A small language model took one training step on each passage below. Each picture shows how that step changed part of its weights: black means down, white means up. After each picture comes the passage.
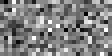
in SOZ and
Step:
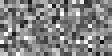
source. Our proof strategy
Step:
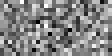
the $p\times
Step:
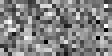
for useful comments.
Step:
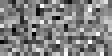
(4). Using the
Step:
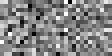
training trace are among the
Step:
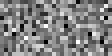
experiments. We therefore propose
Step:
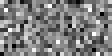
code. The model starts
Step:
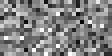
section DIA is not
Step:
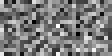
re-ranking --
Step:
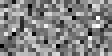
other agents. To implement
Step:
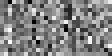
$\bD$ and
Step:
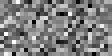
Given that in both experiments
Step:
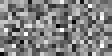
reflection limits the escape
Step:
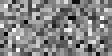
tweet as a
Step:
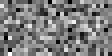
Spectral properties of the
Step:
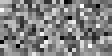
their frequencies per day for
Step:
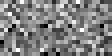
q\bar q
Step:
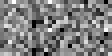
Radial Basis
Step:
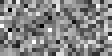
from collider and
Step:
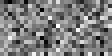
by F and W,
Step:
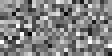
improved the accuracy and
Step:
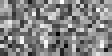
and the maximum possible
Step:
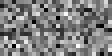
{\bibinfo {author}
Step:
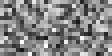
the subluminality
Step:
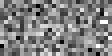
sites. Solid red
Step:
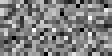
the left part of the
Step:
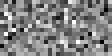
vorticity. We
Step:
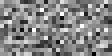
to probe the low energy
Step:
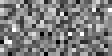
the pHEG ground
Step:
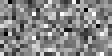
and methods}},''
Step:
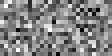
important parameters are the cosmological
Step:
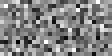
range is observed in the
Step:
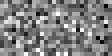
Therefore, we can write
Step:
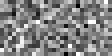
we will ignore
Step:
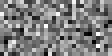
be seen, for the
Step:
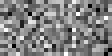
in this context, the
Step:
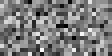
These narrow peaks fit well
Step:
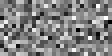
transformation. Such techniques,
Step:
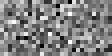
between that target merger image
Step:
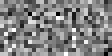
in minority,
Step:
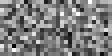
the $\sigma$ field
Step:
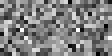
that it allows those with
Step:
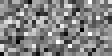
However, the detected spectrum
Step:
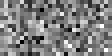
QL states are represented
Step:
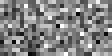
of the first layer is
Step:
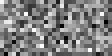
using two independent coherent
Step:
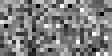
particles. The first particle
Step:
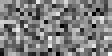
have the same initial conditions
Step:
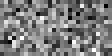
As a result, we
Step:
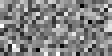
braid group representations
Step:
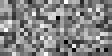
and the notion of
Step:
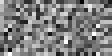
with contours of the corresponding
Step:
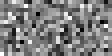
MeV, the pole
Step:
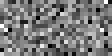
set $L =
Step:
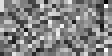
from the European
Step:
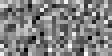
indicada en el
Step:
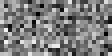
clusters and $K$
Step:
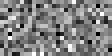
interactions. Of particular
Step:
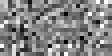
logic is summarized in
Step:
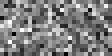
means complete elimination
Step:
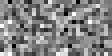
and Medved,
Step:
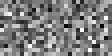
by capturing electromagnetic
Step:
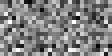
MESFET channel
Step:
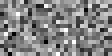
low-dimensional representation.
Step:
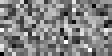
the gravitational redshift, produced
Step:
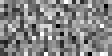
of the magnetic exchange on
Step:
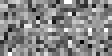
position of a fluid
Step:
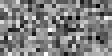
signal AB of the
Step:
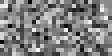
black holes should not be
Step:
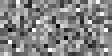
general generating function is
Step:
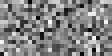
centrosymmetric positions was
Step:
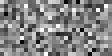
of the program is
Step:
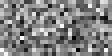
$f$ is measured
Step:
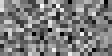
from the Flux
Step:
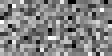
graphics card with
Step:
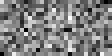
by the antenna beam pattern
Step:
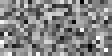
might be the consequence of
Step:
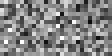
the entropy is invariant under
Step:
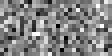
It is noted that possible
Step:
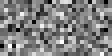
Quantum Devices
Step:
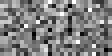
masses} We compute the
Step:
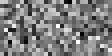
the name through multiple algorithms
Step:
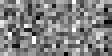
convention, and
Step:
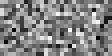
the Minkowski line
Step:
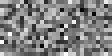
the amplitude of each
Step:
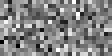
equation for a minimal surface
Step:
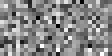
timing requires observing the
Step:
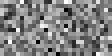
the photoexcited
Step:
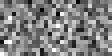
INSPIRE as
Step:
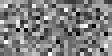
present the DFT results
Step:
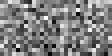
emission is also highly
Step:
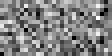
are the pumping enhanced
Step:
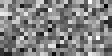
\lambda )$ to
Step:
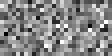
suspended silicon
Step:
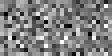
like to thank M.
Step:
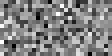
Monthly & &
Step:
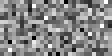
both the protons and
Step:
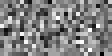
Injection, Binary
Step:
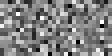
Results} We study the
